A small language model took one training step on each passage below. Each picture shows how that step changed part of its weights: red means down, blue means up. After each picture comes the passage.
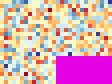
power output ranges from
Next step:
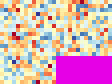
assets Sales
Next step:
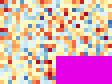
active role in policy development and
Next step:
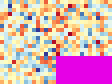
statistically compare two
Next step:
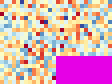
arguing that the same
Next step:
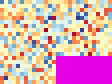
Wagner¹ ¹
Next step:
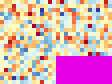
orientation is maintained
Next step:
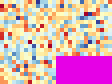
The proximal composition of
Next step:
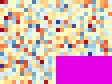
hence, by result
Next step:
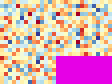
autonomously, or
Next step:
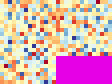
largest contribution to
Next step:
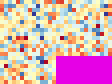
is impossible to
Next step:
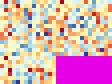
specific energy absorption value
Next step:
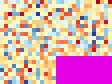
the elderly with history
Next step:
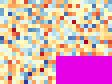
furnace. The resulting
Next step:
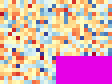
challenge in practicing
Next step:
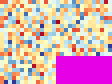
historical significance. In
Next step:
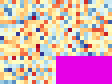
part of soil was best for
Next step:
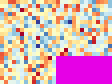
yellow. On
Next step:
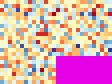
parameters. The existence and
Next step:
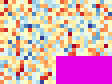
resilience of individuals who
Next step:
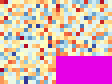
presence of chloride.
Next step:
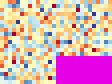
separated into eight
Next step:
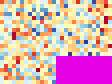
of the communicative language teaching
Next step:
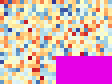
in the lab by adding
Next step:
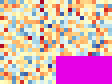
with Mehrotra et
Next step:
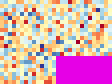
any type of unethical
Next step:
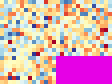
(Type IV)
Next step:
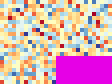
Triggering of
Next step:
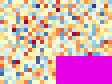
with metal ions.
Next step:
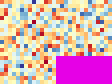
how financial service firms deliver
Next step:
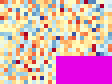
researchers to develop the best
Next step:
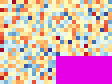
delivered by a
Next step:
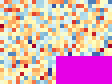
the terminal of the
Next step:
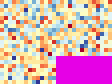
a land bridge
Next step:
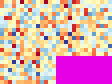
Fig. 6. The
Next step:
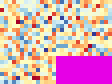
environmental factors which are contributing
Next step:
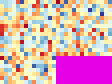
in Yemen.
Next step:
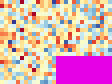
overhead before achieving
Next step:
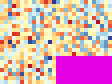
students to integrate their project
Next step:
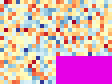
Medicine and Health Science
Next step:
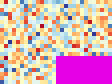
gases are present there by
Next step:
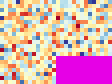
repeat usual
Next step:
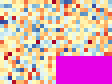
(MDA) en
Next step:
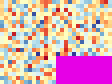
2020) However, this equation
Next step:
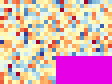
learners to practice complex
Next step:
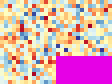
As environmental controls become more
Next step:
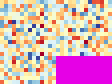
issues were fixed before
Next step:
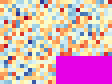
horizons for the
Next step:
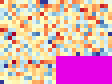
total leisure-time
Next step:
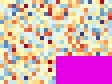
design and concept, and to
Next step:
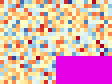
also revealed that obese
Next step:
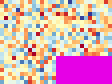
almost the same as that
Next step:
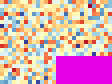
clustering effects. In other
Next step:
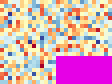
units in a base of
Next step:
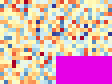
NDs using an
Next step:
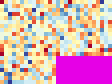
were based on the statistical
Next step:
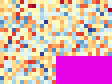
teacher perceives the
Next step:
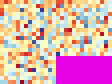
cell. Someone might be
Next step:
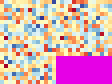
appears to contribute to the
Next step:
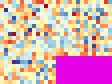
of Congo.
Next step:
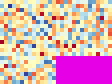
the solvent extraction
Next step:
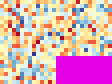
Pearson's correlation between
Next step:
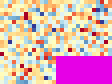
facies and classification of
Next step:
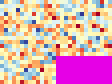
Resource Directory;
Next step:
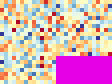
which form a large group as
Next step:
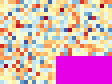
Managers today require
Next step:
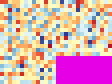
selection is helpful in
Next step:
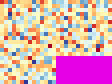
materials to improve the mechanical
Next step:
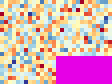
layer, B_p represents
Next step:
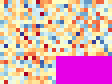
respectively, this shows that the
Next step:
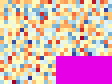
that can be, at least
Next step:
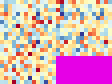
by TEM, it can
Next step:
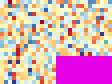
the numerical diagram
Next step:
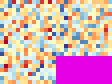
for external meetings,
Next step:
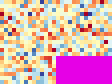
If both Q_1 and
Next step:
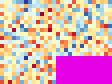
be reduced' 76%
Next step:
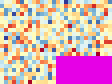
Drak, H.
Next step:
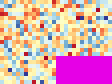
may ask clarifying
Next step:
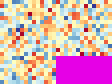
are precast solid products of
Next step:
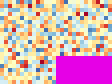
the enzyme,
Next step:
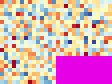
of an author, a
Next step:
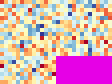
fact, our result is the
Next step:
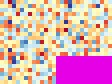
CONTEXT OF
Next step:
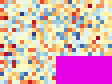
providing an attraction force
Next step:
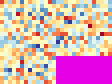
of University Students.
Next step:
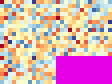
finding offers insights
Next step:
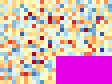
a direct impact on income.
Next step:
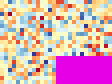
genetic variation among the
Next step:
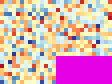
of any system in human
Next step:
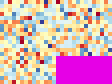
were used, as well as
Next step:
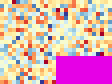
background noise level to
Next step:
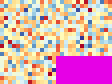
a significant component on digital
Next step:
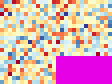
prototypes of
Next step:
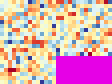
only be recommended if only
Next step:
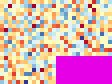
pond. The maximum
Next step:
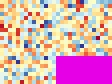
reveals an editorial
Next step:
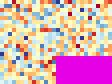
directly in one or more specific
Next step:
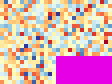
Mission Charter and
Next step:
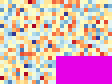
machine is made of a
